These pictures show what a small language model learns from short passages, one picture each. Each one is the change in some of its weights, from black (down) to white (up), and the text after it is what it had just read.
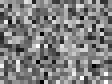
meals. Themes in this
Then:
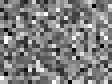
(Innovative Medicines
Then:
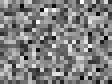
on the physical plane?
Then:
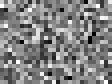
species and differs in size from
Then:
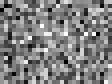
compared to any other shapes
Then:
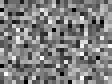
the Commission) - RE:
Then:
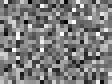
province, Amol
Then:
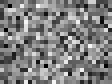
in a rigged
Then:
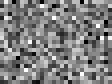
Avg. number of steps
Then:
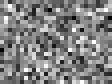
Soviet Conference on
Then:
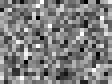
who became the First
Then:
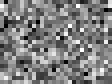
that could have appeared to influence
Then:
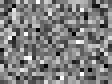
of educational services. This
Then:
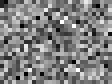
pulse rate results in
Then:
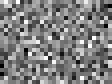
evaluation, registration,
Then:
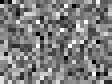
expressions. In the future,
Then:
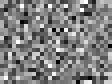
the lower head always on
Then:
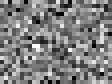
assessed as not credible
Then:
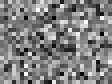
deep defects or dangling
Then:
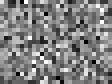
a two-parameter generalization
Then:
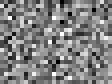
and reporting investments to
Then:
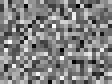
freight corridors that
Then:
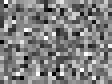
can therefore be seen to
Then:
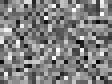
then calculated. Topic
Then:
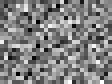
stacking the columns
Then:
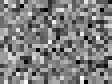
clamp for the lower sample,
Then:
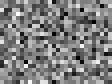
the action at an early
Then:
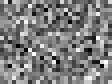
two groups and understand how this dynamic
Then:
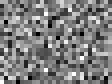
stress equilibrium
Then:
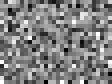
H, Mubhoff
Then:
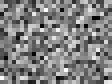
explores a mechanism to support
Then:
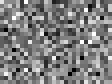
they are mixed with the
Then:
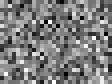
*controllable* and
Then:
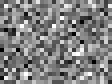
results](#)¹² for
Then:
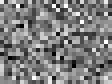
that, students taught
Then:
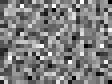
note synthesis.
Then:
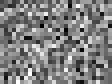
moderate variability around that
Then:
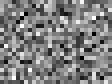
capacity left by
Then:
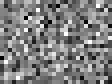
environment and lifestyle related factors
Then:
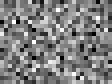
We can call the function
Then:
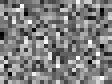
to play a pivotal
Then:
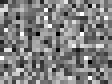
becomes. Items become
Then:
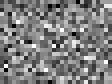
alkali provides
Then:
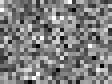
to control ticks and
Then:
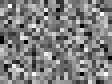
in soxhlet
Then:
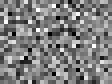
that of RRR in bias
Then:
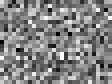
imply attributing blame to
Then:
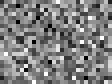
with colonialism came
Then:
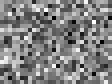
keep game complexity
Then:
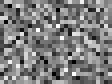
For example, alcohol
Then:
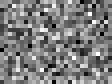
J. In vitro
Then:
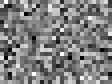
to create an effective response to
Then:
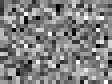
To cover all seasons,
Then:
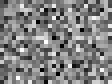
vertical plane motion, a
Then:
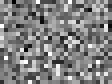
in dentistry,
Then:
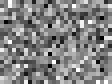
resident. KEN,
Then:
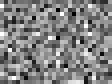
of three weighting methods applied
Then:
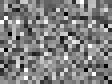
in different trophic levels of
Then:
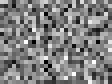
on understanding the usefulness of
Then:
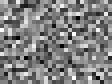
antimicrobial activity of new
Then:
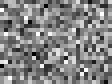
advent of AI has
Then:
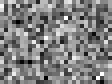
migration but rather
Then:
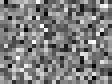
Framework's key elements
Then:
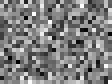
role before making the final
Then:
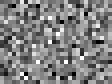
and continuity in learning a
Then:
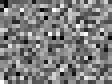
data derived from raw
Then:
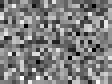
a model $f :
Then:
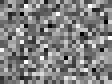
publications (Martin and
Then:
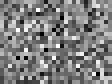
institution(s) other than the
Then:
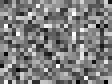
the result of this study indicates that
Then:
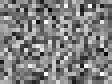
discriminant analysis and support
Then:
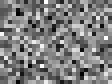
STI. The criteria
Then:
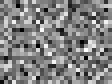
eye irritation
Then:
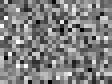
the results of Phase 2,
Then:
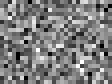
Stage Researcher
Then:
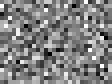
study on contagion and
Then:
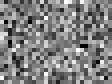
been conflictual with
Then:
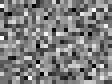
between overall system connection
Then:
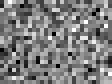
Haas, *Journal of
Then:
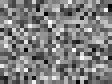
that the intracenter
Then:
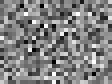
bureaucratic systems so
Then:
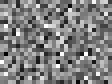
of this study are available within the
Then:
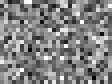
crime, claims
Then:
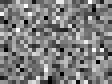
OKRA IN
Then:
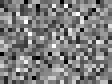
Table 3 that the proportion of
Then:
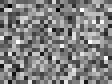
the following equation is a
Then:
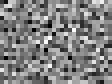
AND VIDEO
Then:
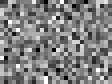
relative clauses and
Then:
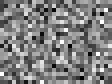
immune system such as
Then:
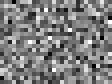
and Leaky ReLU
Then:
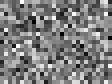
and the power to improve norm
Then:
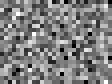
the products, it is important to
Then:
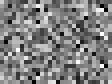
published by the authors
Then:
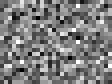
the improvement of player's
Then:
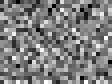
Developers of new technologies,
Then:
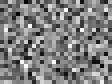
on the growth characteristics and individual
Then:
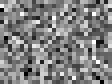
inoculation of maize
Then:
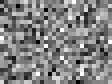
technological advancements, and
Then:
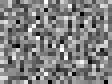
recommended among others that:
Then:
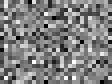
as carry out important scientific
